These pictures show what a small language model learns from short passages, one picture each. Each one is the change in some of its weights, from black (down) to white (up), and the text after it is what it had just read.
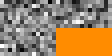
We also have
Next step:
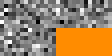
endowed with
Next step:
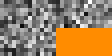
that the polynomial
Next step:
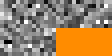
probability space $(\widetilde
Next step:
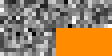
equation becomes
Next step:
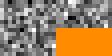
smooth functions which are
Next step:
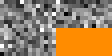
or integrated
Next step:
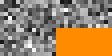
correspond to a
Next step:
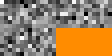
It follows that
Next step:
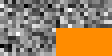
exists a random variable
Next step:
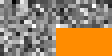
proof of Theorem
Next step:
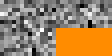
this paper is the
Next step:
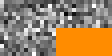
in $\Omega$
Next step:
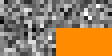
it is proved
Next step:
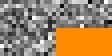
signals and
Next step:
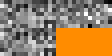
is the fact that
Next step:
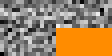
the unitary equivalence
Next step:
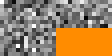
operators of
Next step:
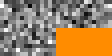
with the boundary given
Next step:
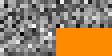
\be \Phi
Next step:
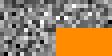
for only finitely
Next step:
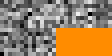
a chain
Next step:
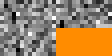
collected by
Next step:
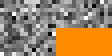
shock solutions
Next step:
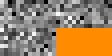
function $g$
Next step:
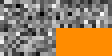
for Probability
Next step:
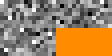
line, we
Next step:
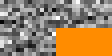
this can be
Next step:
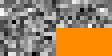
any bounded closed set
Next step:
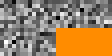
lower bound for
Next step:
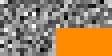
Property B
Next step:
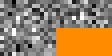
existence of
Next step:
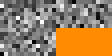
of {\it
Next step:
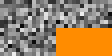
that $\pi'
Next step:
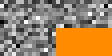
$ \smallskip
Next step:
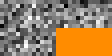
rate of the
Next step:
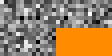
framework of
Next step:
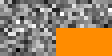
results we aim
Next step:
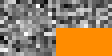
reduce to the
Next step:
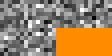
observations with
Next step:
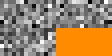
sign, which
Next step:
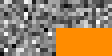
remark that,
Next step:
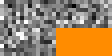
regularly on
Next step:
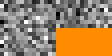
$z \in
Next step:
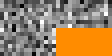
for interested
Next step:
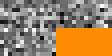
the rotation
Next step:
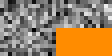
Next we will
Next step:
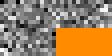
uma das
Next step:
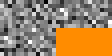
term from the
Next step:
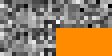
is the last
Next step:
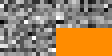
$n$ by
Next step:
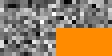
contribution to
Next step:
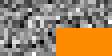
a more general
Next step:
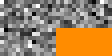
edges. By
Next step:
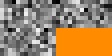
components. The
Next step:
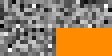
later is the
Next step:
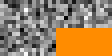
start with a
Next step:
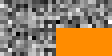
is a more general
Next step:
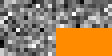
plan to
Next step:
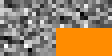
described in
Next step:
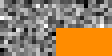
field contained in
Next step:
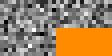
to obtain using the
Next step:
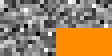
we have $$
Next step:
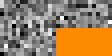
and only if
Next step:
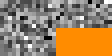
et signature
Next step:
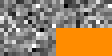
feat of
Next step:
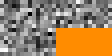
first argument and
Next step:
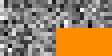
by a constant
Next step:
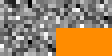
forming a
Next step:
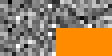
be extended
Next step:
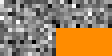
manifold. \medskip
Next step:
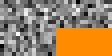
symmetric monoidal
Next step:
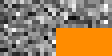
here are
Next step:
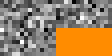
a family of
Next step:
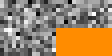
boundary control of an
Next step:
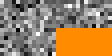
on the primal
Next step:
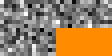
above is $1
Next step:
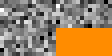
some $y
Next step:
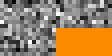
structure $\Gamma'$
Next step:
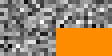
ball in \
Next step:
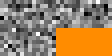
only need to consider
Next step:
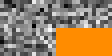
remains to
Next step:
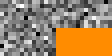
acting on
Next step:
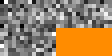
\le m
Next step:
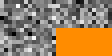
tables of
